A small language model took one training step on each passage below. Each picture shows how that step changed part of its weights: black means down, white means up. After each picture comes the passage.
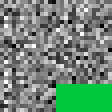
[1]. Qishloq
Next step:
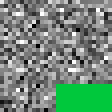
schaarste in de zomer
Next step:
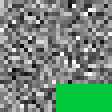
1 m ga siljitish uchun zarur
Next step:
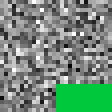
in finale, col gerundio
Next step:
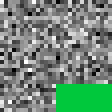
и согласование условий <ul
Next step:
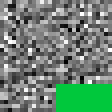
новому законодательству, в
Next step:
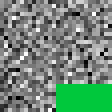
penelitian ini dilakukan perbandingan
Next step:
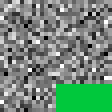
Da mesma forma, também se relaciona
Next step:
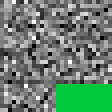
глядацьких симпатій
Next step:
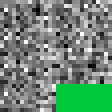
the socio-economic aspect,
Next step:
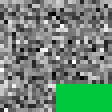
jism va narsalarni keyinroq
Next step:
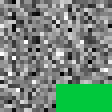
ideales religiosos. Desde
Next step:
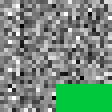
Garcia Ribeiro. Marco
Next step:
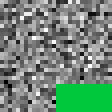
бассейна. Цель их
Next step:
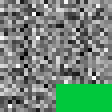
professional, konsalting,
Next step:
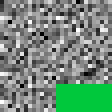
EUA, México,
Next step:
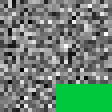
примере песен,
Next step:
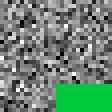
walet di Desa Tumbang
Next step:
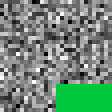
kategori sangat tinggi sebesar
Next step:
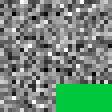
makin lama pendidikan Indonesia makin
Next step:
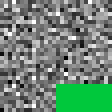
онлайн тарзда ҳисобдаги
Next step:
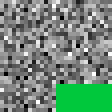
Francia, *Science
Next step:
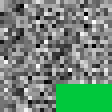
завдяки сучасним
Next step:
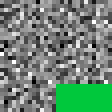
Gelingen dieser Arbeit beigetragen
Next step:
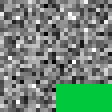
Cuerpos Académicos
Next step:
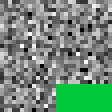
Це актуалізує
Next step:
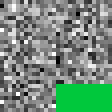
great improvement, with a
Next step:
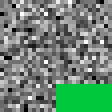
упражнения по каждому
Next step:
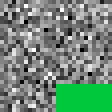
Н., & Савинова,
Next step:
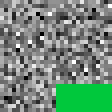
Brasília, UnB). Professor
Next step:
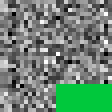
особи, які рідко
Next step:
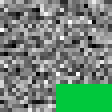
ему самобытность.
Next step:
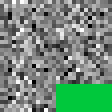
topgan malakali mutaxassislarni
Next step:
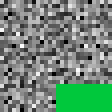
het beheer ten voordele van
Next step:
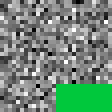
media hora, en que se produce
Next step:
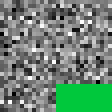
ишлаш малакасига эга
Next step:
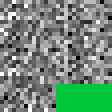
Zhai, Shahzad,
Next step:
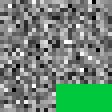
A, “O‘zbek tilining
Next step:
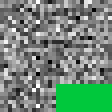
was primarily responsible for
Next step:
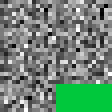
vositalarini chiqarib yuborishda,
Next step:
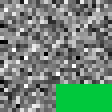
presented medium contamination,
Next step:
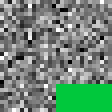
realizou uma revisão de literatura
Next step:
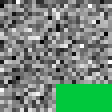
los percentiles, la media y
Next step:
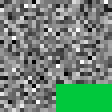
также к уровню подготовки и
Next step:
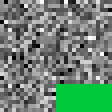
мера, определяемая
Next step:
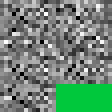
ή πρωτεύοντα
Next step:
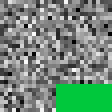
accumulation and involvement
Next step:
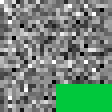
vida previamente fora do alcance
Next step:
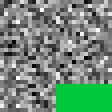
заменить прямые
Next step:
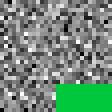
of the role played by
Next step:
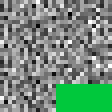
بر روی ردیف
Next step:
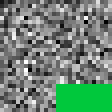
Likewise,* a high
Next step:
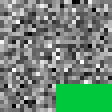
[Citado el: 2 de
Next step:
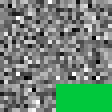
revista *Brasil: Arquitetura
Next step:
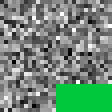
el llenado de la fruta
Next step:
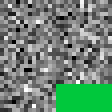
развития талантов» описывает
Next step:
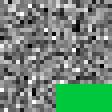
Figura 4: Aba dados e
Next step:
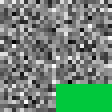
sabri, mehribonligi
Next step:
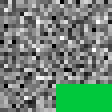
minutos. Fig. 2.
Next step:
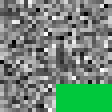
municipios de Ceará y
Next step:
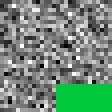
sont essentiellement marquées par
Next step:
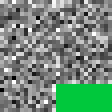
bezak emas, balki badiiy
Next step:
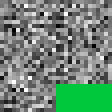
религий, в которой
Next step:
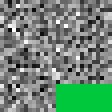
OF INDUSTRIAL
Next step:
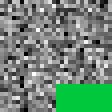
по улучшению.
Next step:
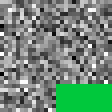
Hozirgi kunda poliz
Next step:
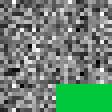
рангда. Бир тупда
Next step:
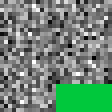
import kontraktlarini kompleks
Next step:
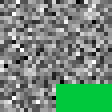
qo'mitasi va Moliya
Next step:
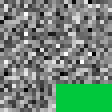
лидирующими, но только в
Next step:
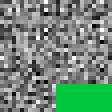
nas relações não convencionais que
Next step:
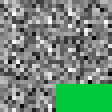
Sin querer precisar en procesos
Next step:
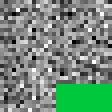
renaissance: Innovative,
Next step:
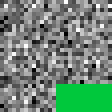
определяли массу
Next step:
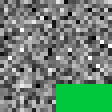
gomilanje biomase ispod
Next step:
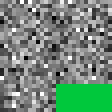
tashqi ko'rinishi hisoblanadi.
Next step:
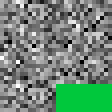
davolash muolajalarini
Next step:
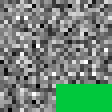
Impacto de las comunicaciones de
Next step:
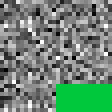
said that while this itself
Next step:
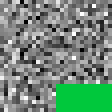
Allí era donde estaban antes los
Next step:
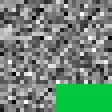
yana takrorlanadi. Lola
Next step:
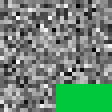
Cu dengan adsorben
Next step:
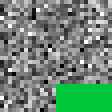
компетенции. Данная модель
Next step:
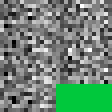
наук, профессор. Саидов
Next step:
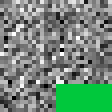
qurib berish rejasi hamma
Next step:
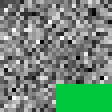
automatizados de perfis
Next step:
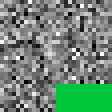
бал оголтелый
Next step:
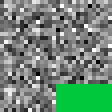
Macmillan Company;
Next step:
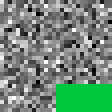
fanlari doktori, dotsent Leningrad
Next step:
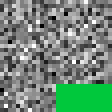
acesta motivantul e numai
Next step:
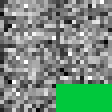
and culture as well as the impact
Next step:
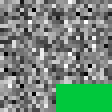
about euphemisms in
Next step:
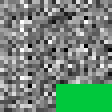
VA UNDA IMIJNING
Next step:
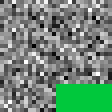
aniqligi, tezligi va samaradorligi tahlil
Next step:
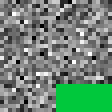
medii de protecție suplimentate
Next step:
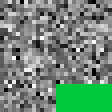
Worldwide: A Status
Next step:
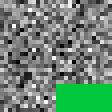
баҳордан бошлаб асалари
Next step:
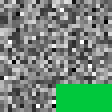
değillerdi, çok daha
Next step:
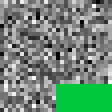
ijtimoiy tarmoqlar hamda ommaviy axborot
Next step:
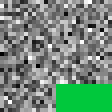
que, a pesar de la
